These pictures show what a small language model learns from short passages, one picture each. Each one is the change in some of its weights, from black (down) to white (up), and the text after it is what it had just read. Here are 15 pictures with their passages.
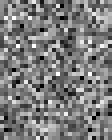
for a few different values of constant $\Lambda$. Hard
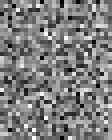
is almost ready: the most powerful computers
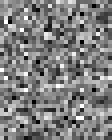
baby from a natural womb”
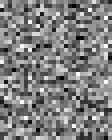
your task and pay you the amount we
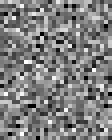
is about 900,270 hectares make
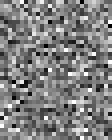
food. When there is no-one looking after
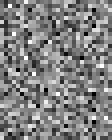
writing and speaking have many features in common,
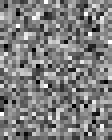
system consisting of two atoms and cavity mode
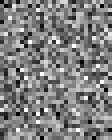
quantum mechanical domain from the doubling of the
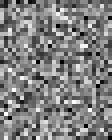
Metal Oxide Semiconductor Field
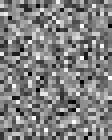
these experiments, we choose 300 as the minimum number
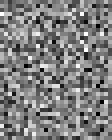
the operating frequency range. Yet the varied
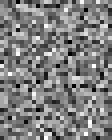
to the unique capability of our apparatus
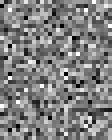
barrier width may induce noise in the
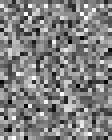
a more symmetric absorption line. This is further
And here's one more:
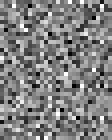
to the current state of art reviewing the main environmental
